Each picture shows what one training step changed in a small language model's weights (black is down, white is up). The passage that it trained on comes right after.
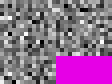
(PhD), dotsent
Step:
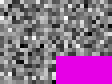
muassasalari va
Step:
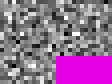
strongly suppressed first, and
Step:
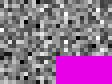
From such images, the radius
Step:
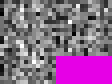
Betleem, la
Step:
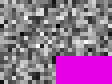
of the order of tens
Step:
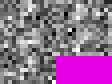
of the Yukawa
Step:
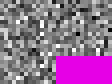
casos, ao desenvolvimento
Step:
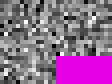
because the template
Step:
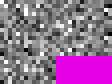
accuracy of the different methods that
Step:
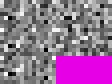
Gen Z wants learning
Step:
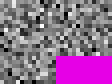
model is not appropriate for
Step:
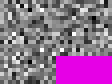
covering about 18 days
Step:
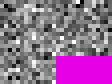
bare metal and
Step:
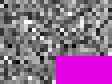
numi aspectul
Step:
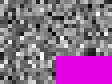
visible by attaching
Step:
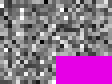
бачення моделі
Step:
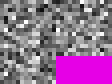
shows the skyrmion
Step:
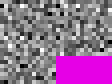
conventional $0$ phase
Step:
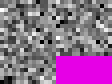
The first condition reflects the
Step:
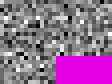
University (UK). Professor
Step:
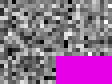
ériger, et la
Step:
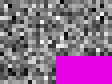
hukum Islam dan
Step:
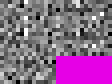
Asencio por su
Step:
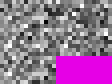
Toshkent davlat iqtisodiyot universiteti
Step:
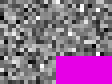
is particularly attractive
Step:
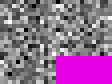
чи вжиття
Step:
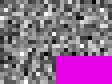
celule mari cu
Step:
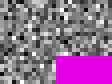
plotted versus $U$.
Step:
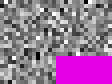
valid for $B \approx
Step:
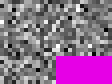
tot een positief
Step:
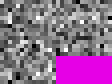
11. Шанский,
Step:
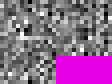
nuestros nietos
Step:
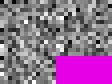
a particle went out to
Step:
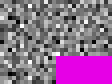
de aandacht van
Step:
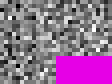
sanoat va savdo
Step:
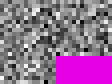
an invariant which it is possible
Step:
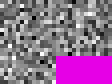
be seen, the contributions
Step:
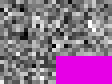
estas narrativas las
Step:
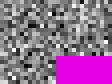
system that cannot afford to
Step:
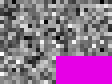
Stahl, O.,
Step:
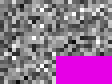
radio and X-ray images
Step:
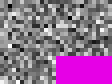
xususiyatga egalik
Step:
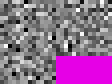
пациентов //
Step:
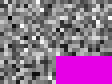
have, indeed $$
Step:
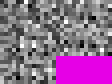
on pronotum
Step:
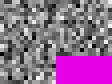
correspondencia interna en
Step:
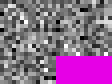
é, um único
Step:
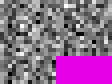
ice analysts who
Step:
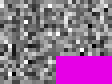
va ko’nikmalariga
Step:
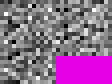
Proposed Resolution |
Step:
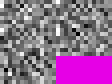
Science and Engineering Research
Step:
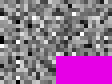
May 2013 on alternative
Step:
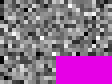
is attractive for
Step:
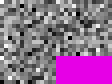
particle spectrum in the case of
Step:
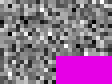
muammolarni ham
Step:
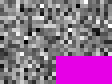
Moderna no Rio de
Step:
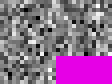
such data is vital,
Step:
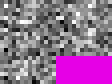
all the previously erased
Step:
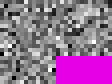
of its axes) and
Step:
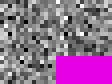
ta'lim jarayonidagi
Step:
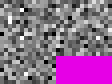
stochastic rules of
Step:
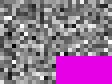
// Annals of
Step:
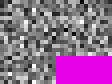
y cubriendo a
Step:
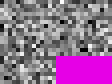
stress (MSI) for
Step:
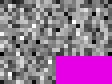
bolıp ola
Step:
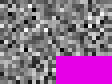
le puede sacar
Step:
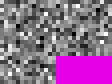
ma'lum vaqt
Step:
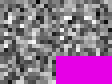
since the total multiplicity condition
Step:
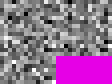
23 exclusif aux
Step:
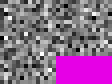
las empresas sean
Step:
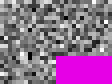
component. Slim disks
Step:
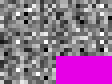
CASE FROM
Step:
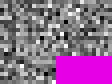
Acesso em: 18 de
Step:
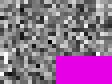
approaches that upsample
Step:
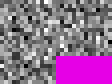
holatlar ovozga
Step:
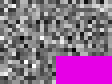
limit. In more precise
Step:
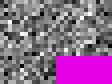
the real space as above,
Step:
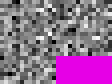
olish yo'lini
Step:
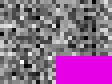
лозим, деб
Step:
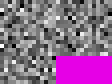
dough dishes,
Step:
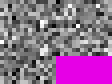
be represented by a sum of
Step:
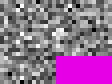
B$ in crystals with
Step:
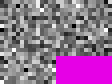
a priori\/}
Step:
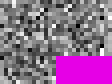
cluster is grown in a
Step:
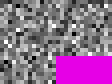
emelt a tábor
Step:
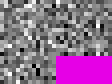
project was initiated in
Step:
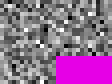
also did a test with surface
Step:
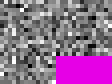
of particles, obtaining an
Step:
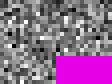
}\href {\doibase
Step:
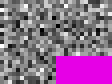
separately gave a
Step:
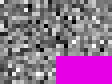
O Decreto
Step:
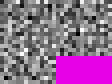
produto mais
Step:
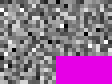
salbiy bashoratli
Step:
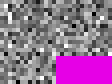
Узбекистана на самую
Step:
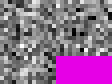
on the edge, then the
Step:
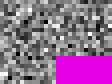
raw PHA channels
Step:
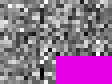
arasında pozitif
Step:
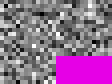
the subtasks at
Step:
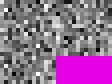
a legitimizing role from
